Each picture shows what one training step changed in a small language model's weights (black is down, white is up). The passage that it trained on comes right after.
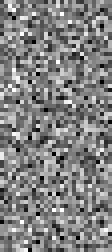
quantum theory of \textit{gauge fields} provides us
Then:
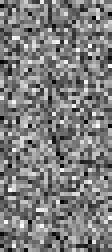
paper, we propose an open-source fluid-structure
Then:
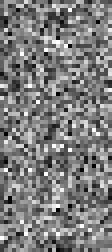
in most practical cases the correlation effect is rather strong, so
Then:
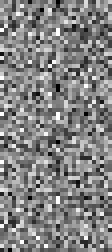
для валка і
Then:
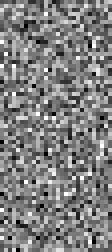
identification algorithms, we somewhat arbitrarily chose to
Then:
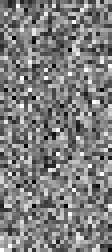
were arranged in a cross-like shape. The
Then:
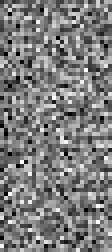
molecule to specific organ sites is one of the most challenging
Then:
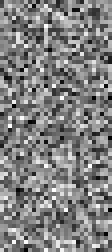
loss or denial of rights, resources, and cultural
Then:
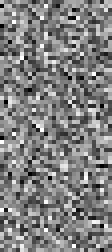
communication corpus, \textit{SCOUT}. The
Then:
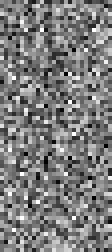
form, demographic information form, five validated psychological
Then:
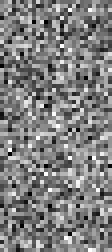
expected at the Fourier plane, the largest issue is that each
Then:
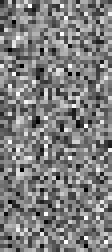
product ($\times$) and the notation $()_3$
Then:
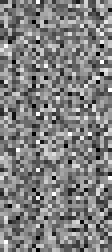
at ScienceDirect Applied Soil Ecology journal
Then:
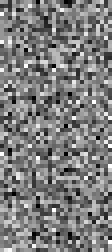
fossils, there are a bit more
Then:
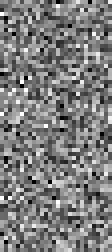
a few parameters, although the model presented here is able to
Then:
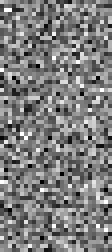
director $\theta$ rotates from 0 to
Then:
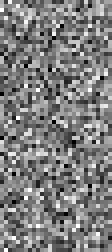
have shown varying levels of performance, although the study
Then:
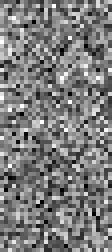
result. On the other hand, the massive limit $m
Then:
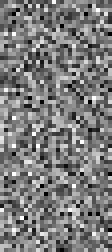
exercise and return to exercise time. In
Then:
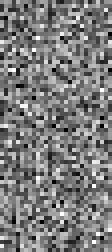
that as I begin studying this path, the materials offered
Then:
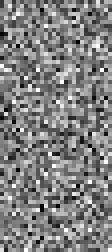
syntactic unit is broken up across two lines of
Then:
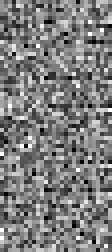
for DM prediction. They have combined two boosting
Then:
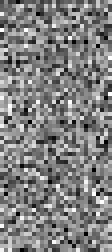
always divide by a generalised function. As the
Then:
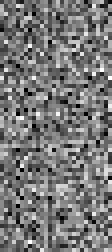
include the mechanisms driving the equilibration of the
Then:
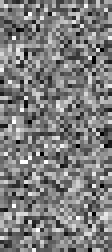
lack of a 7$\mu$m detection slightly
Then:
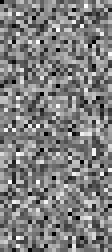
Reconfigurable Intelligent Surfaces
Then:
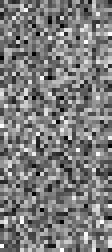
or reduction in the code instrumentation for arriving a
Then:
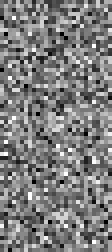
of its equilibrium states (that can be used together to represent
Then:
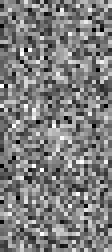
a recent computational paradigm, first introduced by Cisco,
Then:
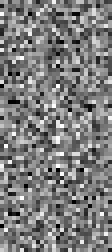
\cite{Hershey2017} and
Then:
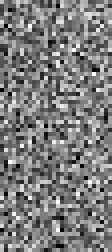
this procedure, we figure out that to the first order in
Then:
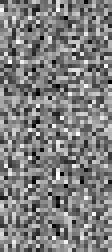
мустақил ва
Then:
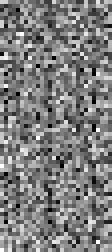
linked to the realization of well-defined events. In
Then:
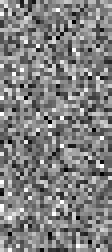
intra-class variation object. Unfortunately,
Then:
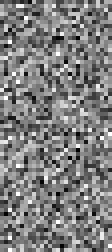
learn more accurately the critical behavior of this phase transition.
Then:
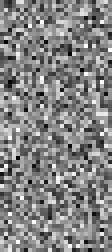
is better. VII. COMPUTERS
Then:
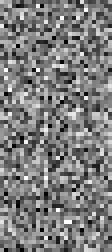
lamina area factor, l signifies the
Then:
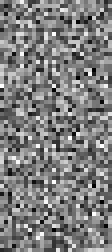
desired result can be achieved. TQM and
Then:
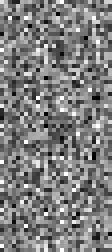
instead of searching via the optimization, especially,
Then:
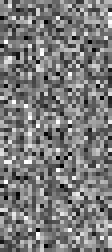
from above for propagating modes in these regions while the pair
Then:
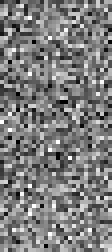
reflects asymmetries in the distribution such as the emergence of a
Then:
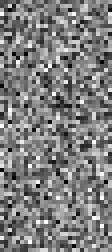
vaccination, since “the virus mutates.”
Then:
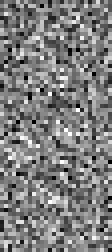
the spectrum of comet 2P/Encke,
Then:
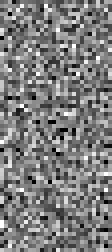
accretion model to define the inner edge of the accretion disc.
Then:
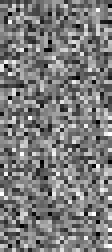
model tokenizers introduce unfairness between
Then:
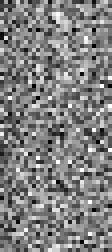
with the moto “*Life-AIs:
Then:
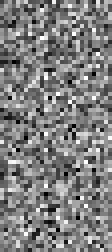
and reduce noise, we apply a standard manifold learning operator
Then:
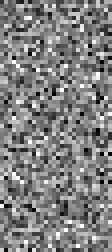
become possible when systems decouple into even numbers of
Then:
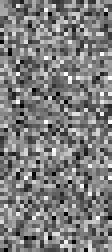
construct the e-Mentoring system. Method:
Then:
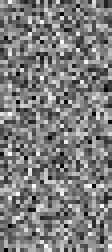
ICR unit under operation inside the shell (right)
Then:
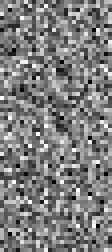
and health crises; technological disruptions that keep
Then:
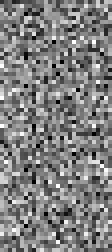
consistently over different folds with less parameters compared to using
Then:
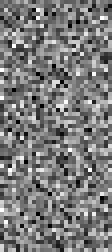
layers of the soil massif in a location where the phenomenon
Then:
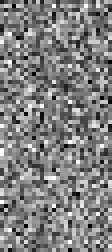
Table~4 col.~2. Converted to percent
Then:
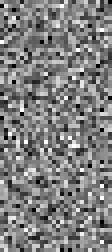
z),\qquad \hat a:=\half
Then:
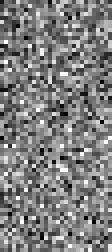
from the chemical molecule and is a genuine building
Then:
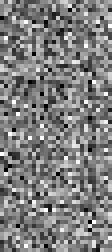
above $U=0.64 W$, in contrast to
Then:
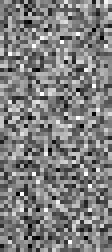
hypothesis that *top prediction score better ranks relevance
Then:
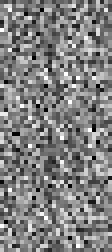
Relative expanded uncertainty (U) for the mass
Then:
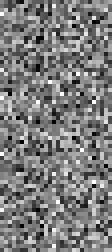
database, I clearly understand the situation. Competing
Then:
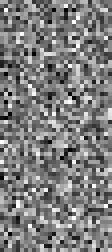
historiography in which a distorted history is
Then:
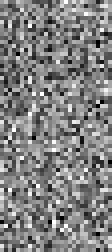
to the baselines. Moreover, it is more
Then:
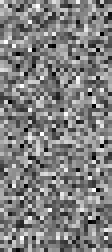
d$\sigma$ / d\yH &
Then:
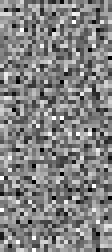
3.6 Specific power input of CBi systems Table
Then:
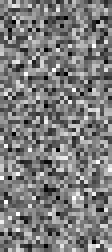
production of glass containers of various sizes and designs for
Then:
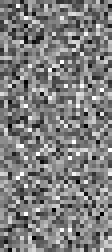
Biofilms can be described as bacterial communities
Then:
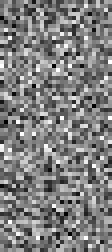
in its upper portion with $D > 4$
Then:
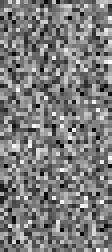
B cells, effector memory CD8 T cells and natural
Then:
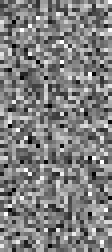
lossy and/or dynamic networks. CTCP
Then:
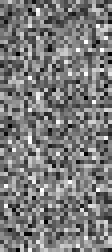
to other devices in a LAN. In Fig.
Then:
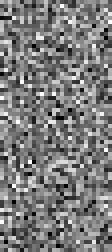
a coefficient of ≥ 0.30 so that it
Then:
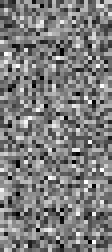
is not improved during the past 25-30 years, as
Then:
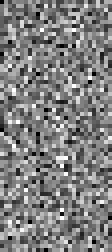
each loop order containing an infinite set of conventional Feynman
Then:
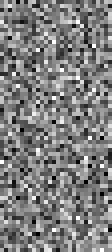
into the ASTRO board (dark gray)
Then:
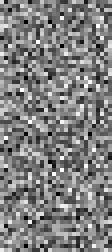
Rue, H{\aa}vard}, year =
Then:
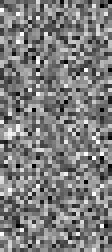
mechanical strain generated at the organ level. As in the
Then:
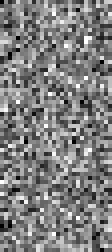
features is social networking (Salehan &
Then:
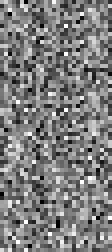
in Fig.~\ref{Muller}. The switching
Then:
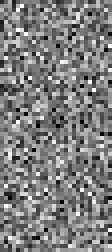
Such a bosonic system is fictitious,
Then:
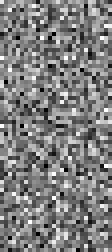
{\rm and}\quad \xi' \sim
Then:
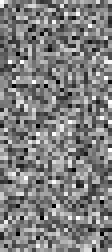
to give dishes with original taste-aromatic
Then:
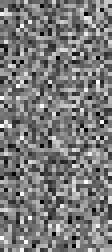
the University of Hamburg Observatory, the
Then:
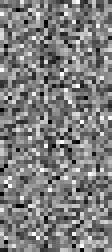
Solar System. \section{Numerical experiments and results}
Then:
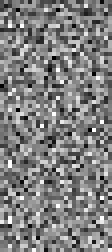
approved the final manuscript. Ethical
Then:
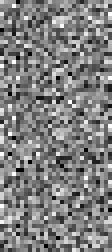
making them be capable of feature transformation. In particular, we
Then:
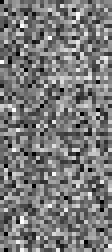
expertise address the three constraints SMEs cite most
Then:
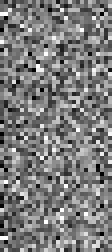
can show its worth by comparing itself to the many previous algorithms
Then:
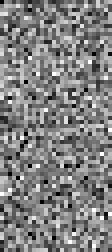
over connected edges starting at the node. In general, a
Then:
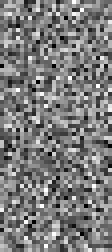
Number of hydrogen bond acceptors;
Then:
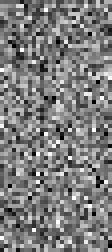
reduce the decoherence to an arbitrarily small amount at
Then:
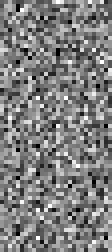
dash-dotted line). Panels
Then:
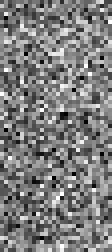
the results remain still valid. Accordingly the
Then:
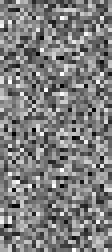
Liu, W. (2020). Prevalence and
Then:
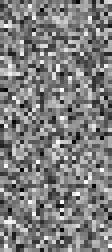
Catch uses anonymous messages, where the identity
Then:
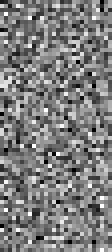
respondents representing 22.4% of the respondents had
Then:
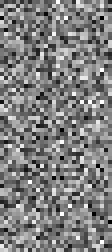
Donne, Blake, Eliot,
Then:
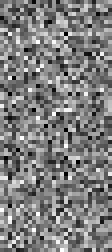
in the relocation site. Inauspiciously,
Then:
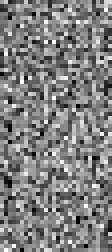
awards are typically conferred by a context—a
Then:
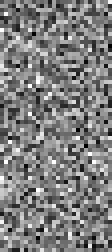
the rate of crime increases. In Nigeria there is still
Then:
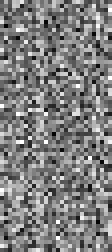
AA and CA. Sample collection:
